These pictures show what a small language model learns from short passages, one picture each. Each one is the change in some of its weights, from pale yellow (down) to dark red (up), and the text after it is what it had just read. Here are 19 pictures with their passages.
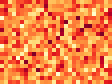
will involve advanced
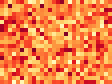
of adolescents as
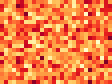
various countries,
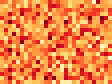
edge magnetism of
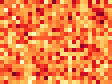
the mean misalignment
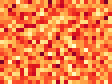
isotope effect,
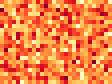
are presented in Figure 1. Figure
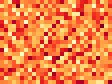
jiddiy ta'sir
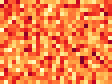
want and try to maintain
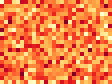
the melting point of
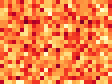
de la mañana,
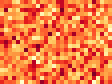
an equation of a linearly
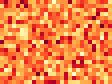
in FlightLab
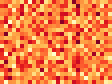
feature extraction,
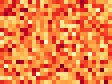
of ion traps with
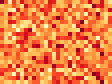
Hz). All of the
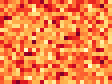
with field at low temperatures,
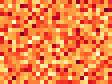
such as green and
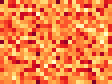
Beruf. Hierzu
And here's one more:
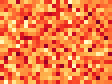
can be understood as the
